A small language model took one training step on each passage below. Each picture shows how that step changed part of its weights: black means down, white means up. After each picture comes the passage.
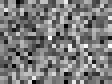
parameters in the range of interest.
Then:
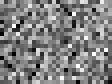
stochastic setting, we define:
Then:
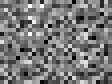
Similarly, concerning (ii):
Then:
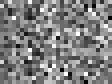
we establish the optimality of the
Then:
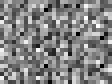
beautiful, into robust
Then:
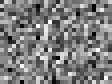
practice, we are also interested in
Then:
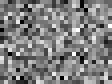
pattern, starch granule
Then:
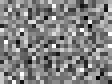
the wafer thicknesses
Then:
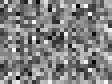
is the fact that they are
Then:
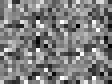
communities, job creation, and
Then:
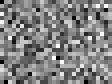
a homeomorphism $f \colon
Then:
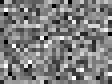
3 shows that Vicker's
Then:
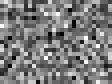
on $\R^d$ and
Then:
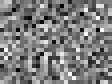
that is $\F$ should be
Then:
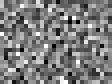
1$. Highlight: While
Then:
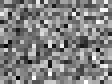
**1. Introduction** With the
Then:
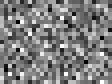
image and the quality of the
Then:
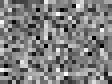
of items related to the
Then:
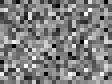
Colonial education: The process
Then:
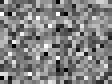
\begin{theorem} The prime
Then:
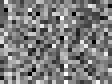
population of insects was higher
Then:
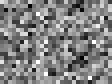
\to 0$ to the
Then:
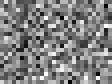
It is supposed that
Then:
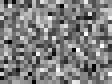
functions and λ_1,
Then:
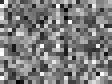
also stable enough for isolation by
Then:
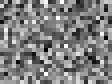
for which the time dependence is not
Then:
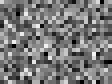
The methodological basis of the work
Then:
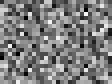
"On Approval of the
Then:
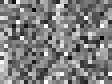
by politics also posting of
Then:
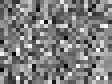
are always with us, but we
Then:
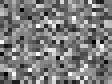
Demulsification value of
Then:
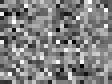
becomes \begin{equation}
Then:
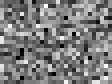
\, $ linearizable) part of
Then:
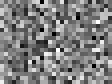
have to be designed with taking into
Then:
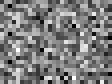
sonic textures extracted from
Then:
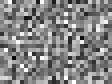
a growing rural safety,
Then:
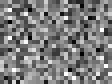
of possible worker productivity
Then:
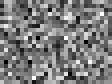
which contradicts the choice of
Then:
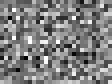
station 2 is near the
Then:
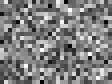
and work with Community
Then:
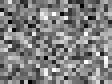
of finite extensions of global fields,
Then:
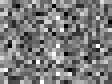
Technology Studies, for
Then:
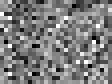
of Finland (2 to
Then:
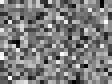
were chosen). [Yes]
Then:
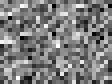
television broadcasting*
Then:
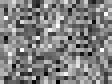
small number of students grew up
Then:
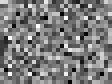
group of experts of the
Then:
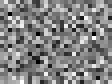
real time. The dataset supports
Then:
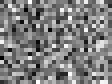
series has only positive terms, we
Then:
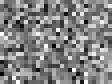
\right)^n$. We define
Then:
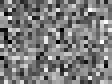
of the following three criteria:
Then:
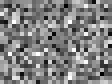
Significant Relationship between
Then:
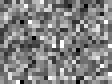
measure audio programme loudness
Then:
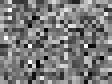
of life such as adult
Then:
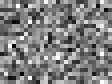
through the doctrine of
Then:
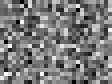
and information about temporal variation of
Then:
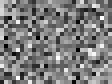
This procedure is continued until defined
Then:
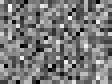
human prostate cancerous cells
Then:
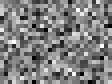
multiplicity one, whereas the eigenvalues of
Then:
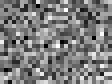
such that $c_1 =
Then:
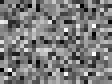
Name of the Disease
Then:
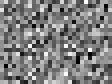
al intuitively explained the
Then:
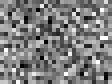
(1 – CeMM Research
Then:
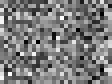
source of CO₂ due to
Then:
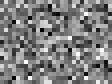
with single seedling per
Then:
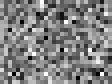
bracket $[\cdot ,
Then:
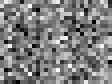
of Corollary 2.} For convenience
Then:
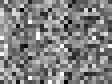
until early December. -
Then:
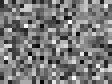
of overpartitions in
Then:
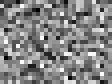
nodes grows with increasing dimension d
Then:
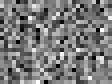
aspect of DFUs is
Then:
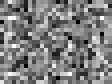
to foster collaboration among
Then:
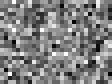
construct a large number of families of
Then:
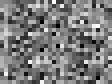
nationalism which transcends
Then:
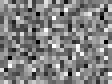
knowledge in the area of strategic
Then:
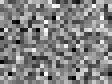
\in \CC$ is at
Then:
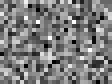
alternative hypothesis is not taken into account
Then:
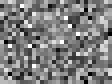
In Theorem 2.2 of
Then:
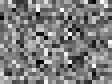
understanding of the recognition of student
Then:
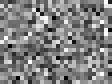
\sigma^*$, and vanishing
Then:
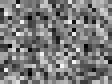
change consequently. Also, this
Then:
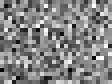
is a classical $J$-ideal
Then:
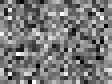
independent of $y$. First of
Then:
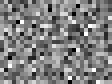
and especially the area in question,
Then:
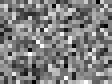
possibly reflecting improved HIV
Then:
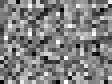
who were experiencing severe
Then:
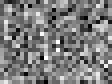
that $$\dim(F\cap
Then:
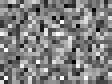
Let $D$ be an integral
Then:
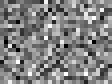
may improve the treatment of rare
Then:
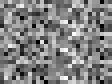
organizational complexity; government policies;
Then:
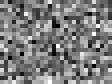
was done for each single day,
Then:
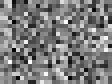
era. [4] and
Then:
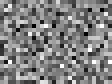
academia, sharing the benefits
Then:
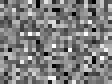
operator is maximal monotone. In
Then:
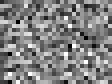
1 \leq j \leq n
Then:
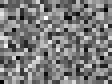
Alaska [6].
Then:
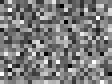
$\nu$ such that $A
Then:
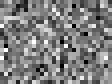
to test the limit of absorption
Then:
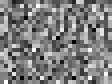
Depression is the disease that can
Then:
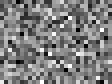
parts can be used to remove
